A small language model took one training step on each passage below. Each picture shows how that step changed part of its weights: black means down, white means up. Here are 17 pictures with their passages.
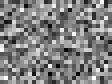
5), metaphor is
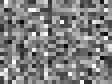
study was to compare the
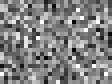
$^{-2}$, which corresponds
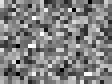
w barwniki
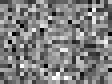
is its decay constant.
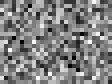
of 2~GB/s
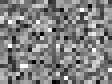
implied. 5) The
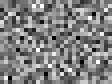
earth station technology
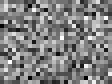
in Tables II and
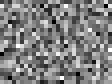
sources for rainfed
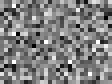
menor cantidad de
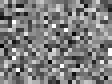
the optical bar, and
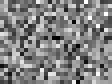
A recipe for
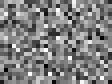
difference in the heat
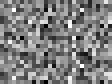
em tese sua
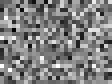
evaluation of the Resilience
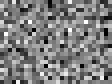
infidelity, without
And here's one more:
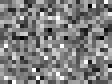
segunda metade da
